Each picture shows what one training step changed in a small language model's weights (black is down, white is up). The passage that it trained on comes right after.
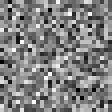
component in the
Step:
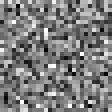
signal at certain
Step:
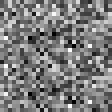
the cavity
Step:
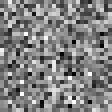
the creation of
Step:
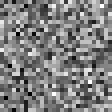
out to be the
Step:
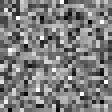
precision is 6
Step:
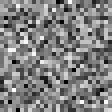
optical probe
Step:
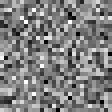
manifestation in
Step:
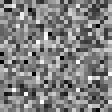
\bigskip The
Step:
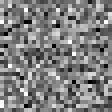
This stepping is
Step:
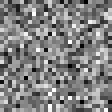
{\em Mon.
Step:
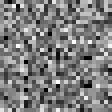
not seem to
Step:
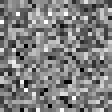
of the theory. In
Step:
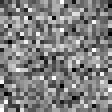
reaching the
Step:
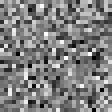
how the presence of
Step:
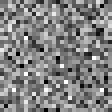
the other hand they
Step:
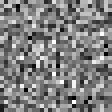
energy is scaled by
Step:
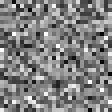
to each of its
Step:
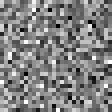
club and
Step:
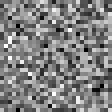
produced the signal
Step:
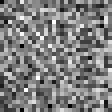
sampling rate.
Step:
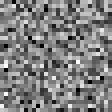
to work better to
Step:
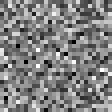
the open R
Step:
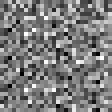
that if there was a
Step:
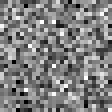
stripe the two
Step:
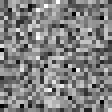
modification of the
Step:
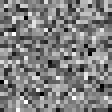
are not looking
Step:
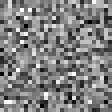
need for credit
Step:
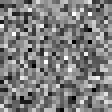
preserved by the
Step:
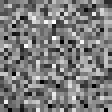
magnitude. For
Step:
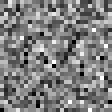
$K$ is a
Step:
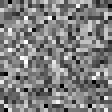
more demanding
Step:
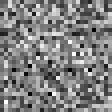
the flux coming
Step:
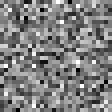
density profile,
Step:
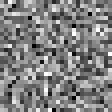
affinity in
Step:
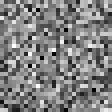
color and its
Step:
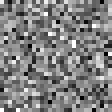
in response to
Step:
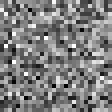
is used, that
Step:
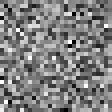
relation of the
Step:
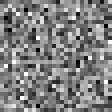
resonance can now
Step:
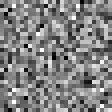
assumed, and
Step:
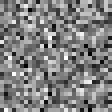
as are shown in
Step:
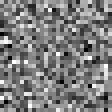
decided based on
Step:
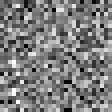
of the conical
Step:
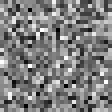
is collected by
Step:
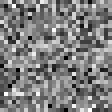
is determined by a
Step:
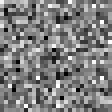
can get 4d
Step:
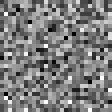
for $1\leq
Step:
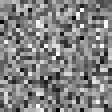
match pretty
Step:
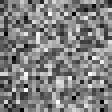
of rotation. The
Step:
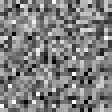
feature is attributed
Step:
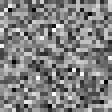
transfer function (see
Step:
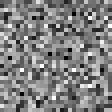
iterative hard
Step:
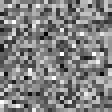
sources. The
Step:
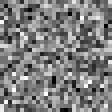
function of the $\delta
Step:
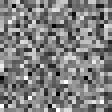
polarization on size
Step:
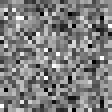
the \added,
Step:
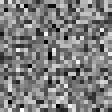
Note that the
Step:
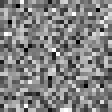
2 sets of points
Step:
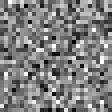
$\sigma$ (top
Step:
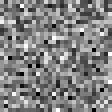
When the fluid
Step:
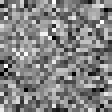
example, to the
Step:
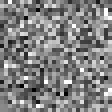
of naturally
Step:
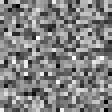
state energy can be obtained
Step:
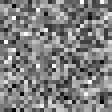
for electron states. This
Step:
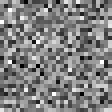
the default
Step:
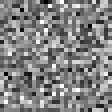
a cosine wave
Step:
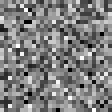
For the number of
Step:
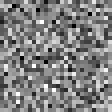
the affine
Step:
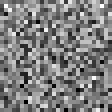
outside these two
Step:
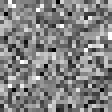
rocket experiment
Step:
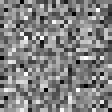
several studies
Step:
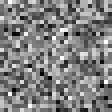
scale still
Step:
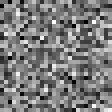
noticeable in
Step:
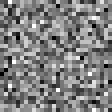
right, denotes
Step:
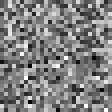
the presence of
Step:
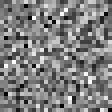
are wrapped
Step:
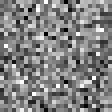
by yellow
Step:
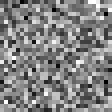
the long relaxation
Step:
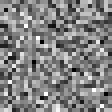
fact, it has a
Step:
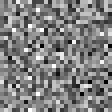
at movement of
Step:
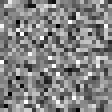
advance both
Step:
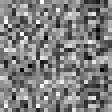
supplied by
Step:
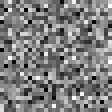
reaches $\langle
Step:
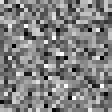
group invariant mass
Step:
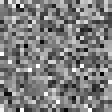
rely on the
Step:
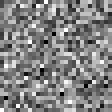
from social
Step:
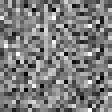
with $\tilde \alpha
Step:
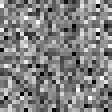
multiple reflections
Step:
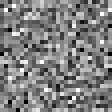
checks are
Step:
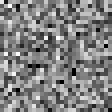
two vertices is
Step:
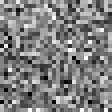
case of star formation
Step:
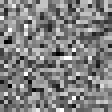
experiments, results
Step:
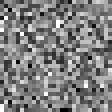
difference of the
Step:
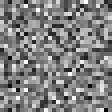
relationship between
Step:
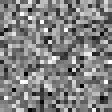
as a broad
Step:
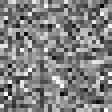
this scale, the
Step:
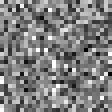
thus to the
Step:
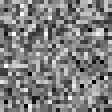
obtained in a similar
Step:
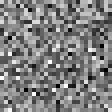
Under this
